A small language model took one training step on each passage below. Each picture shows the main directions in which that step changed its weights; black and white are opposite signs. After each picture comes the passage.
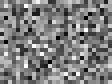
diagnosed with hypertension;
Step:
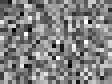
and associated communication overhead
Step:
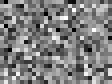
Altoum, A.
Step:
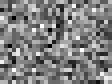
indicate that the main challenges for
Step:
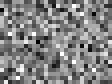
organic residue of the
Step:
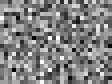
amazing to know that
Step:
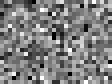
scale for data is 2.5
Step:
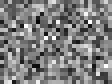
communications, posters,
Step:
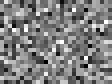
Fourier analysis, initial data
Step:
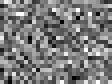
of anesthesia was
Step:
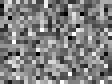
it keeps the data in a
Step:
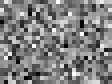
of the economic sectors. This
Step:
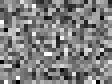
persons in emotional health
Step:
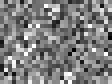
the risk of diabetic
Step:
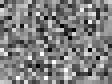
advising in the Master's
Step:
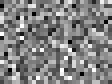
filling the identified gaps
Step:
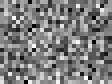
a mixture of
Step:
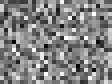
the candidates that
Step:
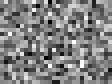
during the period varies between zero
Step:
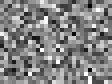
single resolution for JCB
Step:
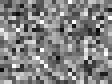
is also useful, but rather in
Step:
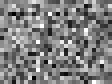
that will be further used to
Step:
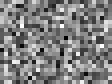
vary between species. Very
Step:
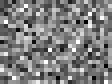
Nature of Writing*.
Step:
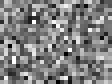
to and from the community.
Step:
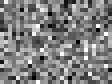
30% and 16%, respectively,
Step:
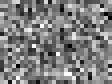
atom probe facility had found
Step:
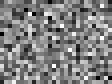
giant branch for
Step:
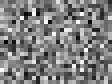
Lear* to reframe
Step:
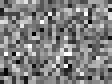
not activated. Since the
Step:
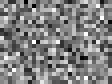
China, Japan,
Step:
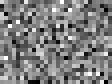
in the Democratic
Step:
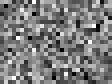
were clear from this work.
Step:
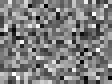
suggestions in this study
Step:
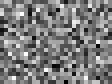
of our life because, as
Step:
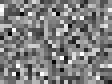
and northwest, and
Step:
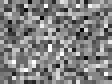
on how quantum-resistant
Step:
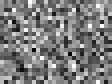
As to the contents of the
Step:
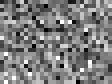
local interactions. Robots
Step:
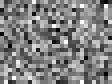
from the case records.
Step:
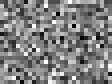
us to examine a potential
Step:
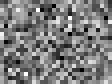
the structure of gardens,
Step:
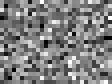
to predict physical parameters in a
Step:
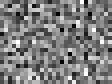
however not currently supported by
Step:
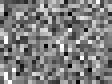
the beam to travel,
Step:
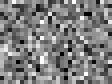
signature of the responsible researcher.
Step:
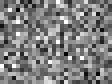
boron in nature make it
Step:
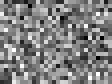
case-study deployment
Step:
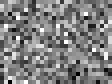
Depending on each sector,
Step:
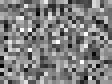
manufacturing industry with a
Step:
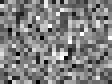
auditory brainstem,
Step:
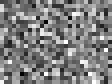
gives the best results for the
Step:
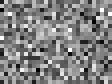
renal failure brought on
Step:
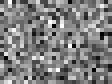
and results: a total of
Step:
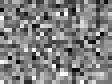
emphasizing the prospects for
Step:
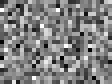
need to be depreciated
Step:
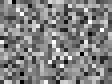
and PO₄ levels at
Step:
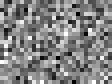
sensing and measurement. Introduction
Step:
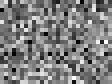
in a catalogue accessible
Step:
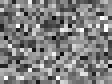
media usage was varied,
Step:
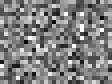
to undergo training on basic
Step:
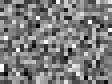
government spending (mostly
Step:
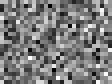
the controlled disease variety
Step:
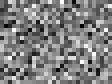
crystallise and gave
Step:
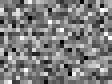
the 36th student, it
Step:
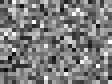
increasing awareness on environmental sustainability issues,
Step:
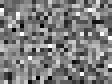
directly related to the maximum number of
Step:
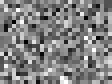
pulmonary renal
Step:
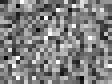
fuzzy constant in the
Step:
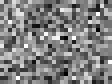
harmful side-effects
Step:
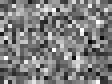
architecture . In fact , only the
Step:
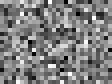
Usage and Type of
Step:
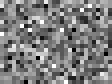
services in the UK.
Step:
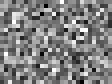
heater and I is the current
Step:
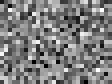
- c) Reduce
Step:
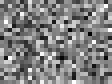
regulation of incretin production
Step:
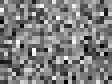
in their continuing professional development.
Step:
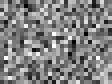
during decomposition and significantly
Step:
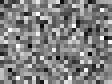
Questionnaire N0
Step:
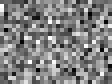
out the merger of regional
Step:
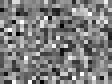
optimise impact. The findings
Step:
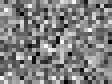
city and its host region was considered
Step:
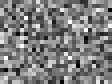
conclusion, herbal
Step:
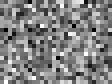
presentation. That is
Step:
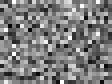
high-risk types of
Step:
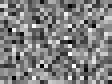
and life-style patterns can
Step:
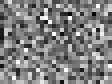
shows the dependence of the
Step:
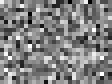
& no Ethical clearance
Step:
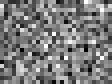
the European Community set the
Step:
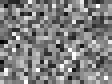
Kerr et al. introduced the
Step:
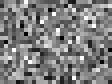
Abstract—Analysis of
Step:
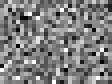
Female Male Wings
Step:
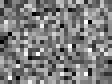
in Malaysia ($n
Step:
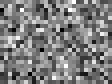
women in such a society.
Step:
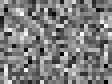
period of time have been recognized
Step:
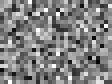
viable count of the water samples
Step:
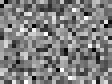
During the comparison stage, students
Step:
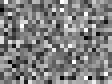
discussed what sustainable development means in the
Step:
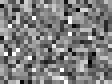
using a wheelchair control
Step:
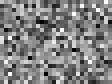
characteristics continue to drive research
